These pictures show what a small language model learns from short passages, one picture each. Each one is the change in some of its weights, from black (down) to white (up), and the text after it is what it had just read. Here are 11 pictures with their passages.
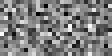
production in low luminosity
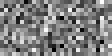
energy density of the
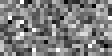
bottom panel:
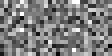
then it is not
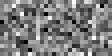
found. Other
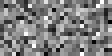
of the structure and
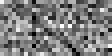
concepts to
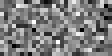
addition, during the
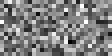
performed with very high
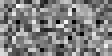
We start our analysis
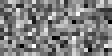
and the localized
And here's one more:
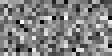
the Fermi level
